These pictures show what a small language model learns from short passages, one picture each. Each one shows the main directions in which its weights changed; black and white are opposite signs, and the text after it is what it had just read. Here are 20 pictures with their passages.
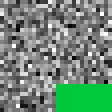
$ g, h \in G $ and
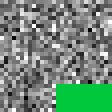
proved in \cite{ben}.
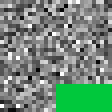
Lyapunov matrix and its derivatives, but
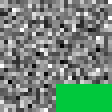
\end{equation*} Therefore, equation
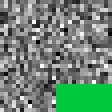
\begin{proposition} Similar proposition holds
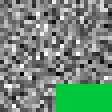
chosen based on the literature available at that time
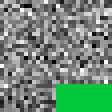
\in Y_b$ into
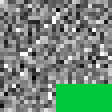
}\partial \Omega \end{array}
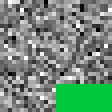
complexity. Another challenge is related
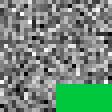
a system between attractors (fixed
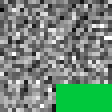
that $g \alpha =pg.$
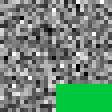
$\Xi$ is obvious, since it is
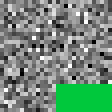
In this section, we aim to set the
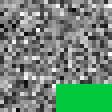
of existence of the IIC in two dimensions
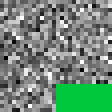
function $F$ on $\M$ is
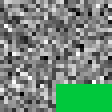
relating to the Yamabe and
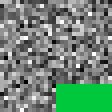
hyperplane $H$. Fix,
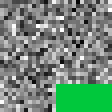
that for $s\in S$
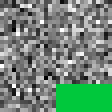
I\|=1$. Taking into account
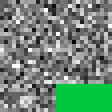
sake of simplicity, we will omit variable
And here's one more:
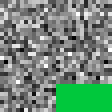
algebras over the commutative base ring $k$.
